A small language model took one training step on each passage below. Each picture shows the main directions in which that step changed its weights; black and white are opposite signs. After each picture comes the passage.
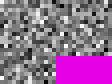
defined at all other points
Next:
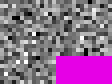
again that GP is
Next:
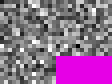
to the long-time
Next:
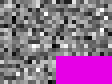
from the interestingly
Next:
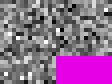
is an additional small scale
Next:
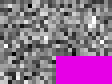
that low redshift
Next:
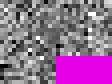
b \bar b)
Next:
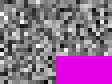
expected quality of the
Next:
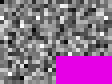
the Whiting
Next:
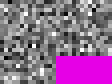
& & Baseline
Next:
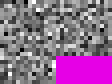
scheme, it
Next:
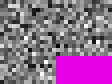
notable improvement in
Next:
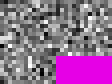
we demonstrate the
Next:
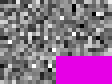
equations are considered in
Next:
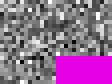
integration by parts will
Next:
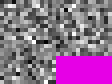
the formula of
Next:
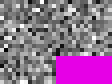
{\it exterior
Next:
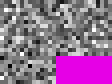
the ejecta. The
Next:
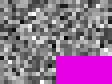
execute in different
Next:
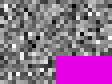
\end{equation} to
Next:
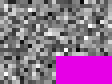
closed quantum system
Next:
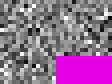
organized as a
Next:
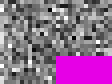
J. M. de
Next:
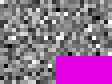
defined as in equations
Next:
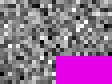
when the temperature of the
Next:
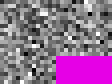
to form another new
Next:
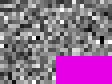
correct statistical
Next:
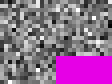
can be applied to
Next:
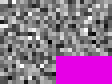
and significance depending on
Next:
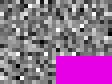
fields are taken to
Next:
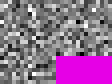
porosity for different
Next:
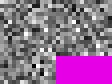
point for dynamics in this
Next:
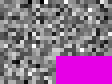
disk wind are
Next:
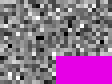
of the ECL
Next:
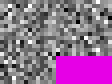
bare nucleon and
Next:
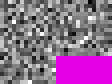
generate images where
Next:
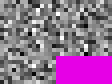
zero for even $m$.
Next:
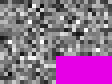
Case 4, we have
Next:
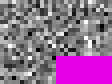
and the enclosed
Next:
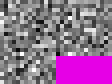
substructures, even
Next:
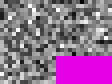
arises from the
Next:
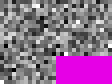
case, the above important
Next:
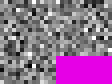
ionization models, as
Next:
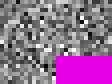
starting time) as well
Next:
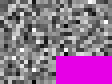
averted during
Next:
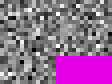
physical systems} Let
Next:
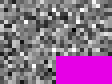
paper. Since in the
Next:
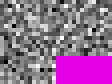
data. We compute the
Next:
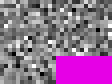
when all its inputs
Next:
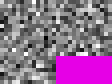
tricritical point that
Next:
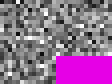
by adding the respective
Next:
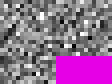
otherwise weakly
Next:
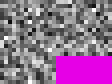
for provision and
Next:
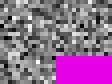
Sun. \newline
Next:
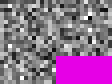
were varied, but
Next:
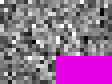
that targets static
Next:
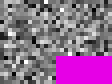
subtle magnetic effects in
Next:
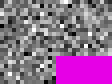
of the ionic
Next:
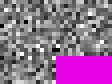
very large. As a
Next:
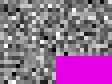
wide range. ```
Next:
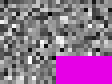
and noise type is
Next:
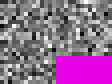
and constraints of the
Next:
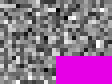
TM contributions to the
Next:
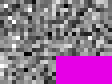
each fertile
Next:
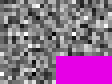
of a uniform,
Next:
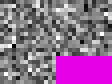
is the refractive
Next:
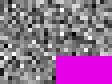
should be noted that $
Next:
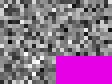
enhancement factor
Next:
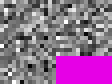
the attributes that have
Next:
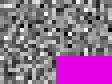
imply that our calculation
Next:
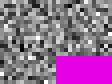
the critical number of the
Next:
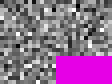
light cone emitted
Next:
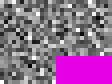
the duration of
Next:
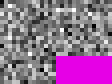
obtain the finite and
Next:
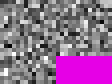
case of pair production from
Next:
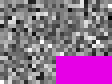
wheeling and
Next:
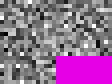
rates start at the
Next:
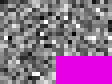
we compute the the
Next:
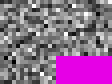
to performance gains,
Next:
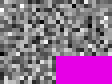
We then IBP
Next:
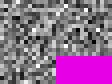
burster'' that
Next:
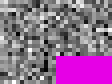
we conclude that,
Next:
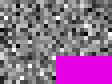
{\bibfnamefont {Y.}~\bibnamefont
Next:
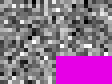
more isotropic,
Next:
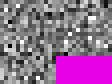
left panel of
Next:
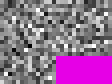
in strongly correlated electron
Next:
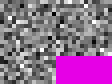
expected. A rather
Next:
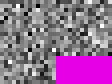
$i$ is defined as
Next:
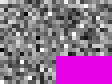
and $\alpha_{\rm
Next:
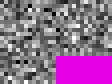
Hamiltonians with a
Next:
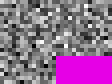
in the reported parameter
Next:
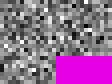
energy as useful
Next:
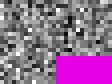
BS & TP &
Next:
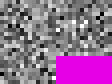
potential impact local cluster
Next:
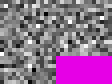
approach complemented by
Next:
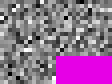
spikes as the
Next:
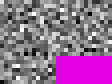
present a more detailed
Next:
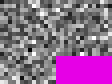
to achieve
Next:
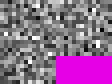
of this section is to
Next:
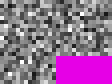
and develop a scaling
